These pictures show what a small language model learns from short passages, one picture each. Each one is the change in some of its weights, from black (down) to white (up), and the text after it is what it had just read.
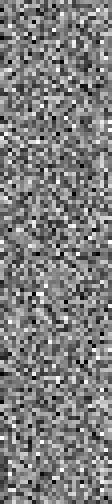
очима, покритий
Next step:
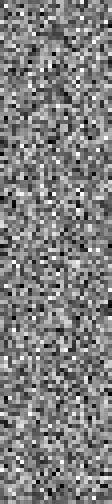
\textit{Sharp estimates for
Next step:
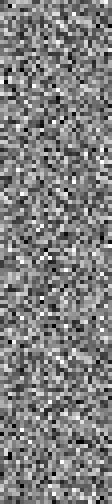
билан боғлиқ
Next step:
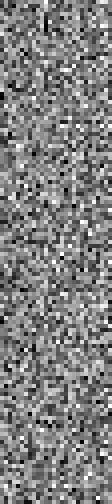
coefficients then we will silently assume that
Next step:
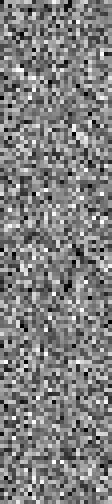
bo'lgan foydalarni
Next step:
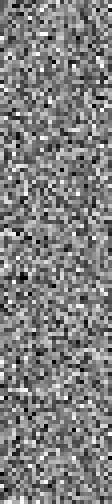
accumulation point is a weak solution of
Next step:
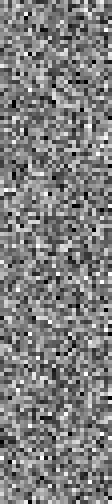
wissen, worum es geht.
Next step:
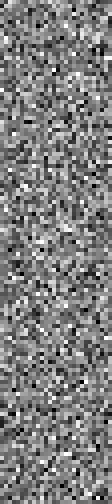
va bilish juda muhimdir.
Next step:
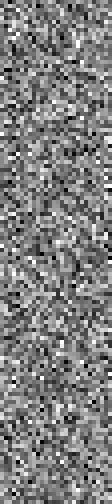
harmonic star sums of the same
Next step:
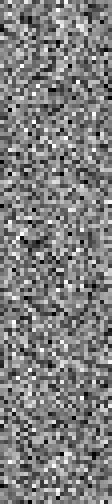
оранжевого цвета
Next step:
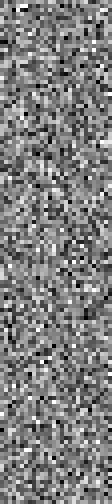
proof by subsequently discarding null
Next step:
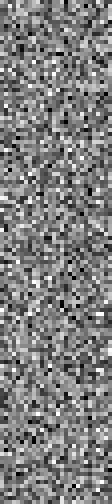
v \in L_2: A v \in
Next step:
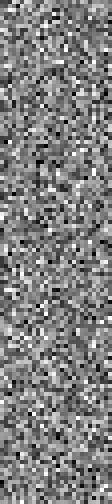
smooth complex projective variety. In this
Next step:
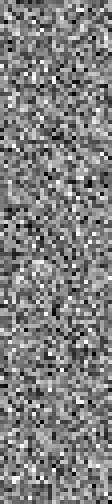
Sistem Uji Sistem adalah
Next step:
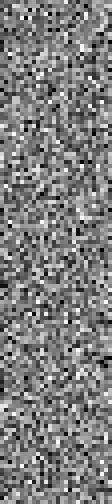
quanto in quelli di una
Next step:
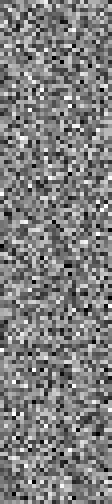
for some $Q \in GL(j,
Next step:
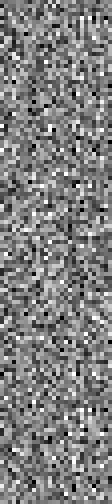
kebutuhan individu.
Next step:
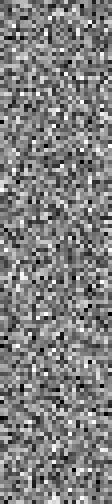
gazon, gul va shunga
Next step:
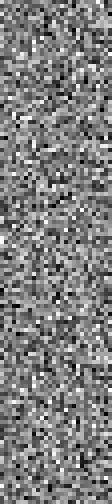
green again, her
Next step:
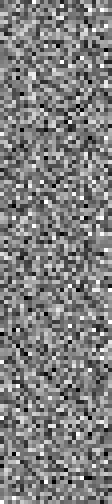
\end{equation} for arbitrary $c
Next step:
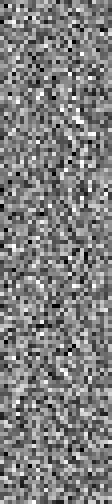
Sadokat Ghaforovna,
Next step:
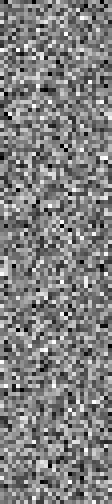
Deshalb wird an dieser
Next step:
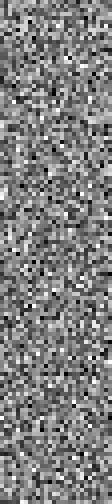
sewing property. It allows to
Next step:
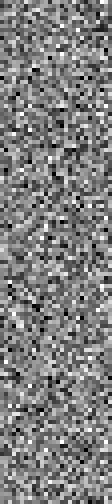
простор новых задач,
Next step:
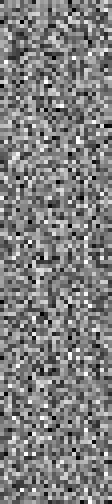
ayrıca Ankara
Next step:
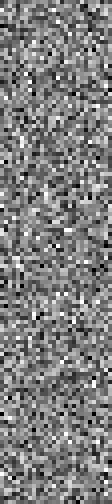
$K^N$ has a polynomial growth bound
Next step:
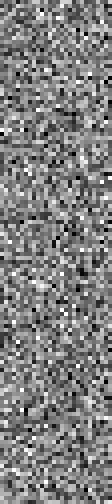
primer objeto de la cadena
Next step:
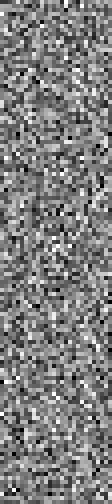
obtain an analog of the classical
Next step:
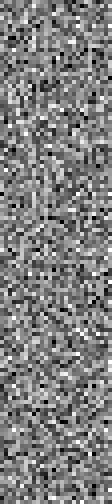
\corref{semicomonad is
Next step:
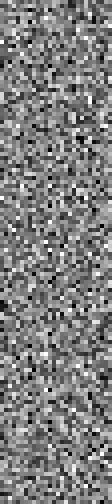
bo'lingan: - 1) bolalar
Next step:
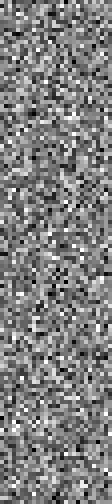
integers in number fields. For
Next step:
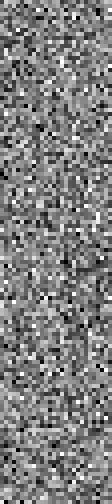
implies $\ell(p_j)_i =
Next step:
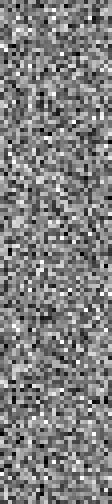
based free (i.e. free
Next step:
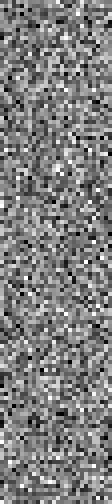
gives that $\Lt'\subseteq
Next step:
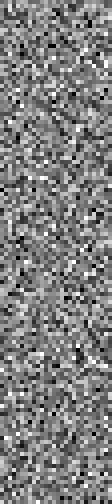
for the sandy soil (not reported
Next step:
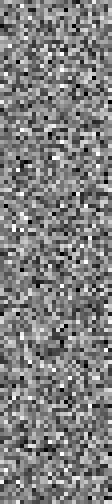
tibbiyotga joriy etish,
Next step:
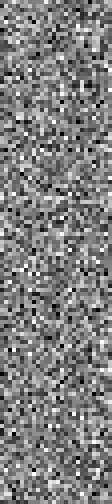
cultural influyen sobre ella.
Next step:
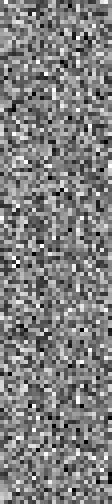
asarlar tahlil qilish
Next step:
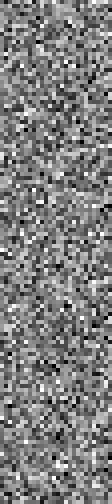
a direct sum of projective summands
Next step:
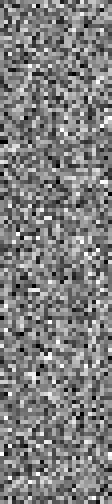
For $d\geq 5$, this value is not
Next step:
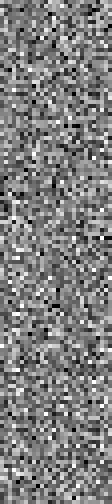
dos consumidores. Tabela 1
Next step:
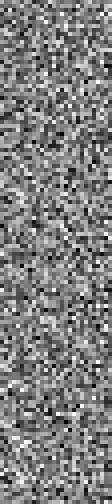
de la coutume (Nyange,
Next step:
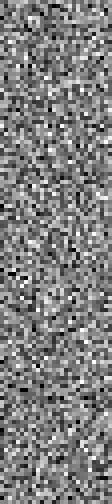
Sergisi'ne davet
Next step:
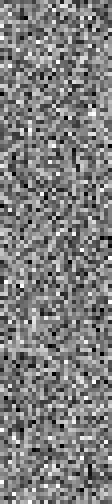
order $\leq$ where $(\ti{t},
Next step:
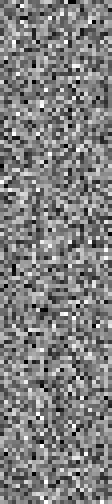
in het nagaan wat de
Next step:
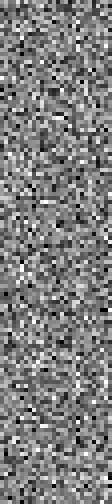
nuevas tecnologías y
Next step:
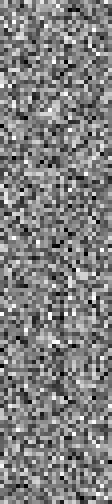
las tradiciones académicas
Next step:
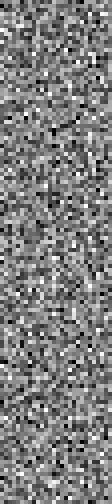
1. 3. Kolesnikov
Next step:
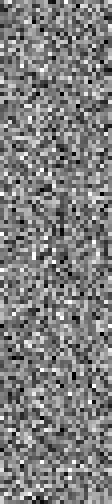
Através de um compromisso
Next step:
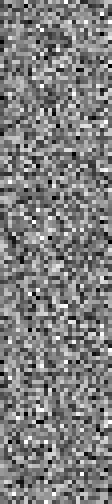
(II декада травня — I
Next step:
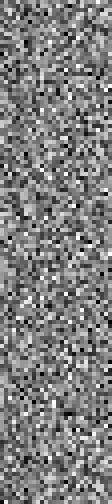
and in $vk = \lambda(k)
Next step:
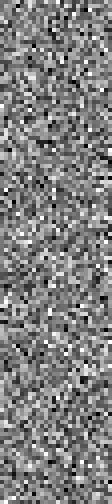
satisfied. Then $F$ is a constant
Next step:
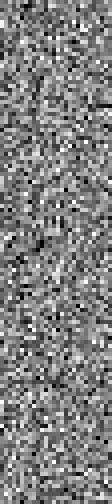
regularization term. The penalty term
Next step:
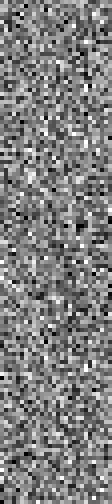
$P$ and $Q$, consists of
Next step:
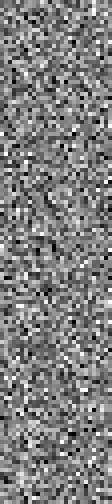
(or $\mathcal{F}$-homomorphism)
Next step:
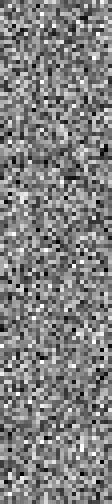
parity for proper smooth varieties} After
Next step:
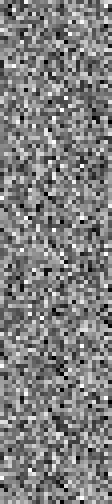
و هي أصغر
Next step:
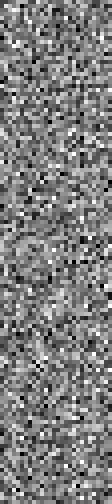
“ismos” citados acima, é
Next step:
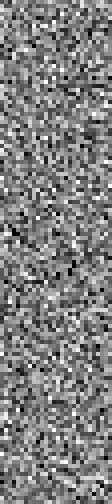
field interactions. \newblock {\em
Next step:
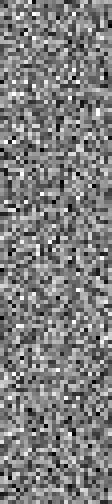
sheberligine toqtalıp
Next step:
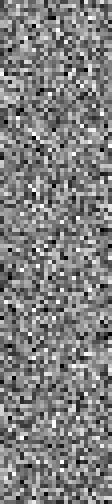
foi rejeitado pela maioria dos
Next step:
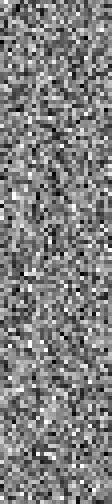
Andaman, Sumatera dan
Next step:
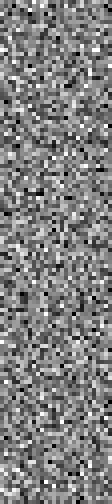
dependence between them separately.
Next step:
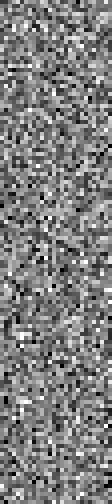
Now for every $N \geq N_0$,
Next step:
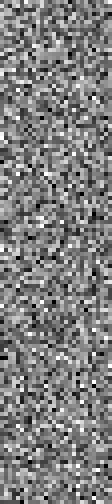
de determinada substância, ela
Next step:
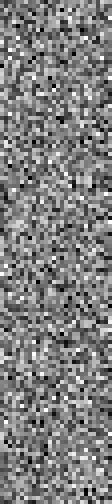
Mis tarkibida ba’zan
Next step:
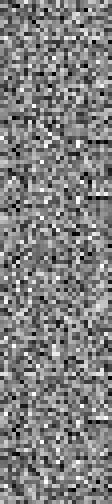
\bigskip We also need the following
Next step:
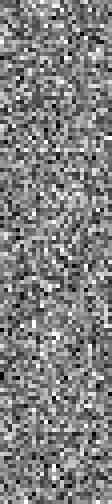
other, it should have the nuance of
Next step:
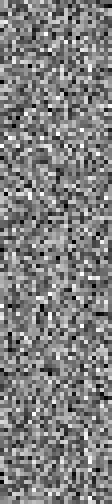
juga dijelaskan bahwa
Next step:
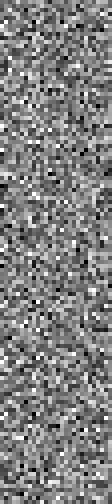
el 3.7 % designo me
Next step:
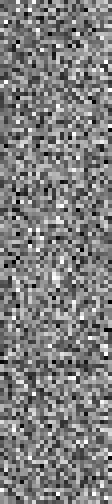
\end{rem} We stress that the
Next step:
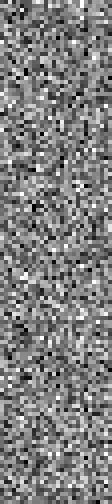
program that does this to compute
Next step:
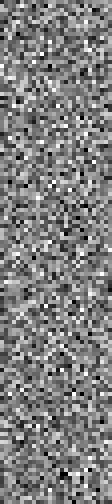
eroziyaga uchragan
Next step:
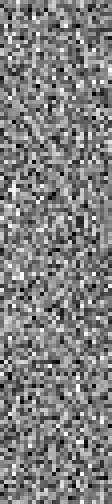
Khaydarov, S. A.
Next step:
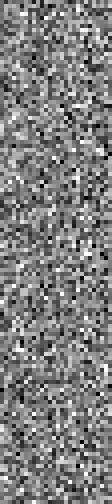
boshqalarga asoslangan.
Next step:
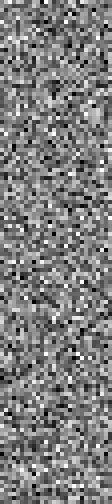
**Sherxon Qorayev**
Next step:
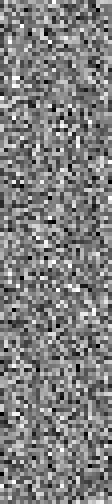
metodologică, în baza
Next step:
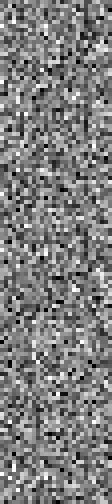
first conclusion, we only need to show that
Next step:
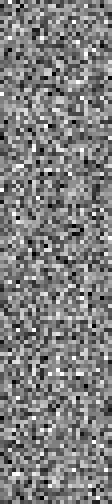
Associação Propagadora
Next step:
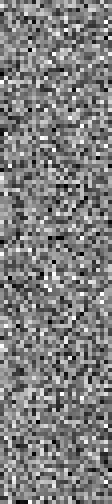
from $H$ into the wreath product
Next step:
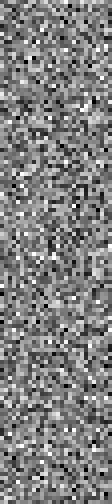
practical aspects of developing
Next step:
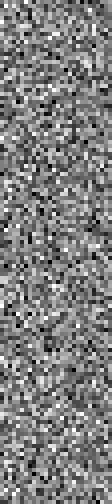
possibilita ótimos resultados
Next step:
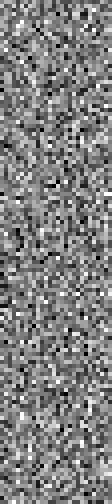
\emph{primitive}, i.e.,
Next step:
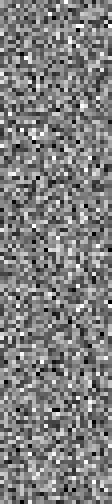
primera condena de Brasil
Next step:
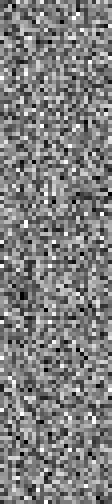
also increases, which happens
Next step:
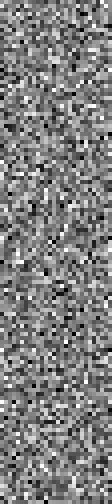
of known $z$-depending terms
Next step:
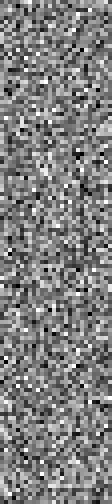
multiplicity), and is real for real $z$.
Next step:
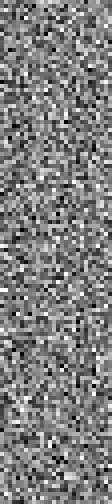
suggestion of studying the growth
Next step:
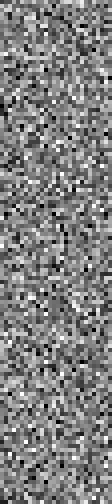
represent an unknown entry, a
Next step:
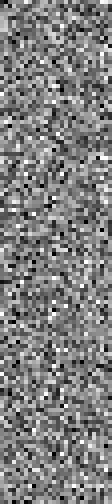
регионов должны быть
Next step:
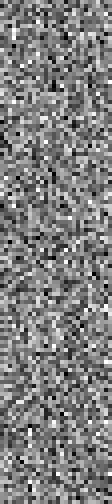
\cov de $\lnot P$ est
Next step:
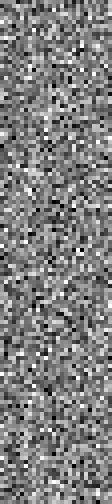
por siete Observatorios
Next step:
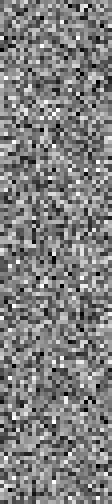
Hemodynamic evaluation of
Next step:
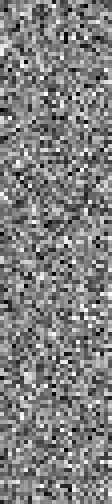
and $s\vee t < \infty$.
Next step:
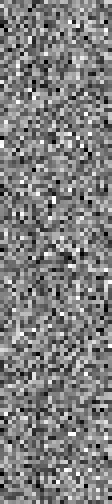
jo'rnovozlik qilish.
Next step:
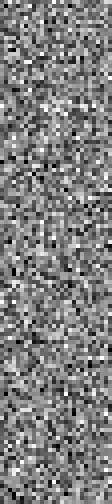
tomonidan har uch yilda
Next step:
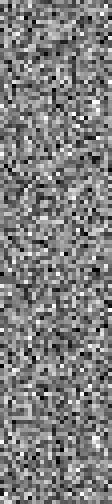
The necessity for such a split is the
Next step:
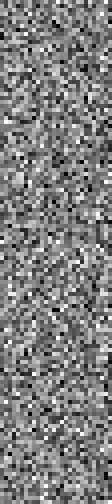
правилом в змозі
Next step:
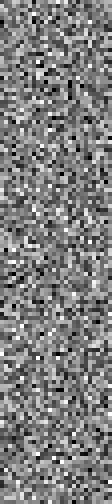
blijken voor de verbreding
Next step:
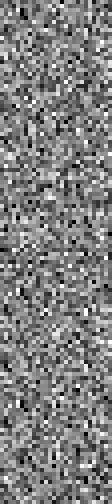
$$ where $J$ is the Fisher matrix
